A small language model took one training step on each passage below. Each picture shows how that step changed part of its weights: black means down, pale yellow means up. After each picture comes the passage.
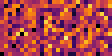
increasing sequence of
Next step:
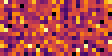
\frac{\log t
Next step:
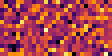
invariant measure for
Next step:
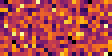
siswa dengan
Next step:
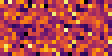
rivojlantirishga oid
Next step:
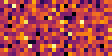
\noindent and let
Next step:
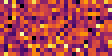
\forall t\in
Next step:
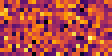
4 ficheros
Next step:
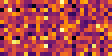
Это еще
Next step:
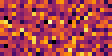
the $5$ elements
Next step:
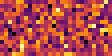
des composés
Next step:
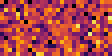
research visit
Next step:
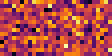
P adalah
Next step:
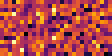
comunicación y por
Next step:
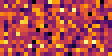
de productos y
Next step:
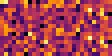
the (by now
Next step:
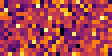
business model for
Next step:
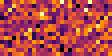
$X \subset
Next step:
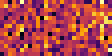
of the Breast
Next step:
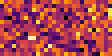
will actually be more
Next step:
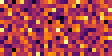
not yield an
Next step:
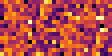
O sistema de
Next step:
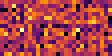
of the toroidal
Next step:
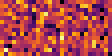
da simulação
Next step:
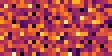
alunos está
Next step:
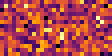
previo al
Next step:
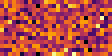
is run. A
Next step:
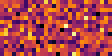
is continuous in the distribution
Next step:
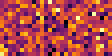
propostas dos
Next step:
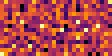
\bar t^{\bar
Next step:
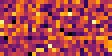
continuidad entre texto
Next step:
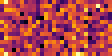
It turns out
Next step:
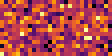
un papel
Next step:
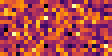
воно може
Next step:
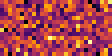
This bound is not
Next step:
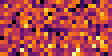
and Singer,
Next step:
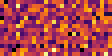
in the expression for
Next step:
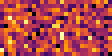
descriptivo al
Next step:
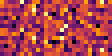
the following long exact sequence
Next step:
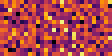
one is trivial. The
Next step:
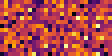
Thus, here, I
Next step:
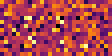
identically distributed random
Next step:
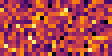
most optimal balance
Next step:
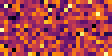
$f$ and
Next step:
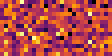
шлаке и в
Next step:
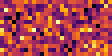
can equivalently describe
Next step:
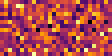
y Lucía
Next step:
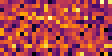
an interesting
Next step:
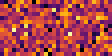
equality. We
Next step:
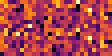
the minimal polynomial of
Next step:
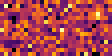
$T$ and
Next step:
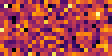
$D$ and
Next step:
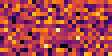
Hence $F$ is
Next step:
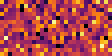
pertencentes ao
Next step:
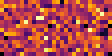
figure 1,
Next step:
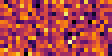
has no conic
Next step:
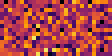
estimation at very low
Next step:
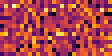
that the some of the
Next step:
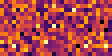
a surprising
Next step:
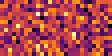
exceto para a
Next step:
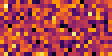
0$ on a time
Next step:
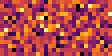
solo, debe
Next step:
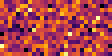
до виникнення
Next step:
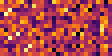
automorphism of the
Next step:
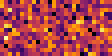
for smooth projective
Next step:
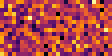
initial datum,
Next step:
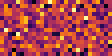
do desenvolvimento,
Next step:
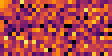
etish, onalik
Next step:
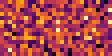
como una crianza
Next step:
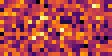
решений по
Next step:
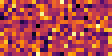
$p \leq
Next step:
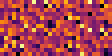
inequality) %Let
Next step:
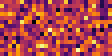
y Ciencias
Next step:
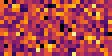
0.6 in the
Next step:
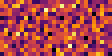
from the projection of a
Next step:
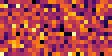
Conclusão. 1
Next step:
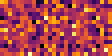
we show in the
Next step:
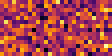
spring is not
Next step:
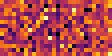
приводит к
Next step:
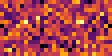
ball and for smooth
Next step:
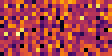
estimate of the second
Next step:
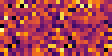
product of all such
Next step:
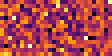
a smooth bounded domain in
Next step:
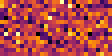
with $m \geq
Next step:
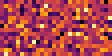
Using a scheme
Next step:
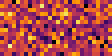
salud en los que
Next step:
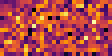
secara parsial
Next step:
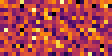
the reader is
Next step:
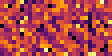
of select information
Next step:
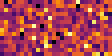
the evaluation of
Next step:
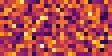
слюны при
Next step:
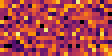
with respect to the
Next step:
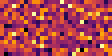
0$. \item For
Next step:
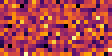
\R)$$ with corresponding
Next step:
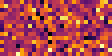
TWC as the
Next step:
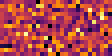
the territory of
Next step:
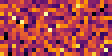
assim a dependência
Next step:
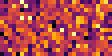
J, Altman
